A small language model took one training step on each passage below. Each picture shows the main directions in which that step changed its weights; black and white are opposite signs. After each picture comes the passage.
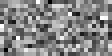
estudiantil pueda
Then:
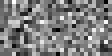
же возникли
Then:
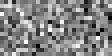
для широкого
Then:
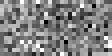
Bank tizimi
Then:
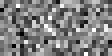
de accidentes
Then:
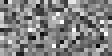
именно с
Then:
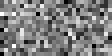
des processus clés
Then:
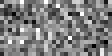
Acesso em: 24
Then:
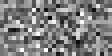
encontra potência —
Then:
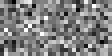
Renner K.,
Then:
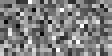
*in vivo*,
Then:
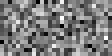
ишлов – 7
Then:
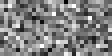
ve temmuz
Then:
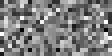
основные направления
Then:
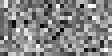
lokalit VH
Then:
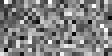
and voluntary
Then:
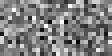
mahsulotlarni keng
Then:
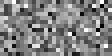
(o similar)
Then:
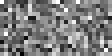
vazifalarni ta'lim
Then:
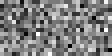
Banklar tomonidan
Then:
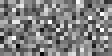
kuchaytirish, davlat
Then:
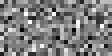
uma redução a
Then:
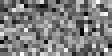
ingliz tilini
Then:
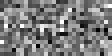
compete to be the
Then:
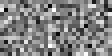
vor Ort“
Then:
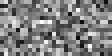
ahamiyati haqidagi
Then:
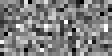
maqolalarning sonini
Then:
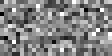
prevê as
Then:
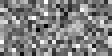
shakllantirishda turli badiiy
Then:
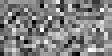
consumers that are
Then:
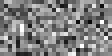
sifatini oshirish 226
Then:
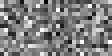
birlikda¹ Ushbu
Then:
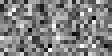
У результаті образ
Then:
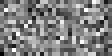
para el consumo
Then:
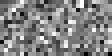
qayta ishlash va
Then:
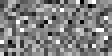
Ali representa al
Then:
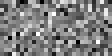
8. Jak
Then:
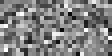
conditions has been
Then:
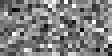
асарида ҳам
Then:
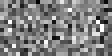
des cumuls
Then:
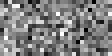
malakalarni ifoda
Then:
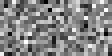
tilidagi unli va
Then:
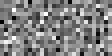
foram mantidas
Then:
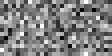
bermain dan
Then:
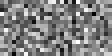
dificuldade em
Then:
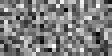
« d'ici
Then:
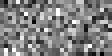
bolsa, bunday
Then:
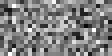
real, permitindo
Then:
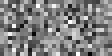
технологий. В
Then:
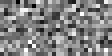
Eu não sou
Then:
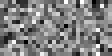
Bu holatni
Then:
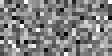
jaar oud
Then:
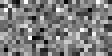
// "Sportchi
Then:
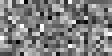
актов стран
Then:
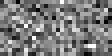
uno schema
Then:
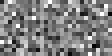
process by which public
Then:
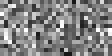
o‘ziga xoslikni
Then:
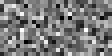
beschikken om
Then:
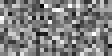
yillik daromadi
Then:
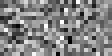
tratava somente da
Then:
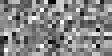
transaksi yang
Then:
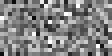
yaratadi. Bu
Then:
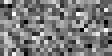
animale din
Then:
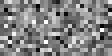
uchun hukumatlar
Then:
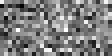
que condicionan su
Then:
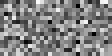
de segurança para
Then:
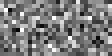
is provided by
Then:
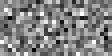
en puestos
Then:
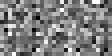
X, Zhang
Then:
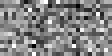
que tiendan a
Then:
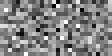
a constructive
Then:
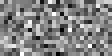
las mujeres
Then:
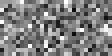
Painel de
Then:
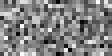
the data used
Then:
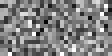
Studies. –
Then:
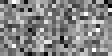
history of mining
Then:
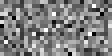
۲. مرور
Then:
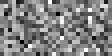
il proprio
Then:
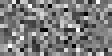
también referidos a
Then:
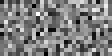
of the research is to
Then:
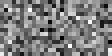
از کشور
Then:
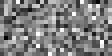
Vishnu as
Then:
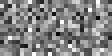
*Scuola in
